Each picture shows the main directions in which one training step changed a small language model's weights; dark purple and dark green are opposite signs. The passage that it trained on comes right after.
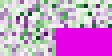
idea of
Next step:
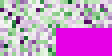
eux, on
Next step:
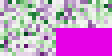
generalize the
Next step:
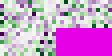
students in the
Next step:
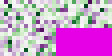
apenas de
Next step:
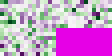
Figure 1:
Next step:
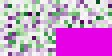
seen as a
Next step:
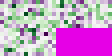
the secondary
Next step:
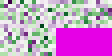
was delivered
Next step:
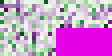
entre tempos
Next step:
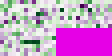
B., De
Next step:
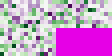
Nivel de
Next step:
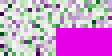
controlled by
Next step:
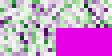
findings of
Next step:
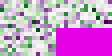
be a compact
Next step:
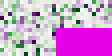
: Data
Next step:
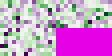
as compare to
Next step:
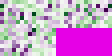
la realización
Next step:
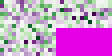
model based on
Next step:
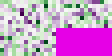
suppression of
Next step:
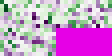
gall ink
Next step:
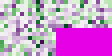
be involved
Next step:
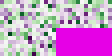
atau dengan
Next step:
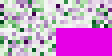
students in
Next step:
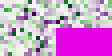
under exactly
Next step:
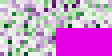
só pode
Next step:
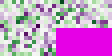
connected graph
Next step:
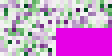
area of
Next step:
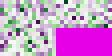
$ given in
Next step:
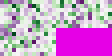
the rare
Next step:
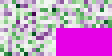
are. -
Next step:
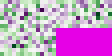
a major
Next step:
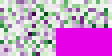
than on the level
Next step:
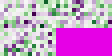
of I.
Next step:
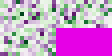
summed up
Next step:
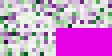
sees but also
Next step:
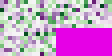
a class and some
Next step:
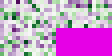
carried out
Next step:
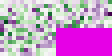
bogie with
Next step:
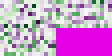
counts in
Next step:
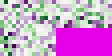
these points it is
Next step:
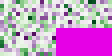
work motivation
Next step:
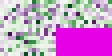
symbols of
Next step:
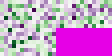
children per
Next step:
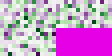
procedure is
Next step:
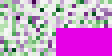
as Mead
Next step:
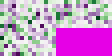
doktor va
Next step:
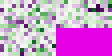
wide range
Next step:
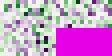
dt$, we
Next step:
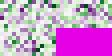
angle of
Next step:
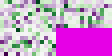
is important to
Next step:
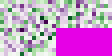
di studio
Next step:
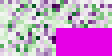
outcome of
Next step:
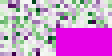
relative to its
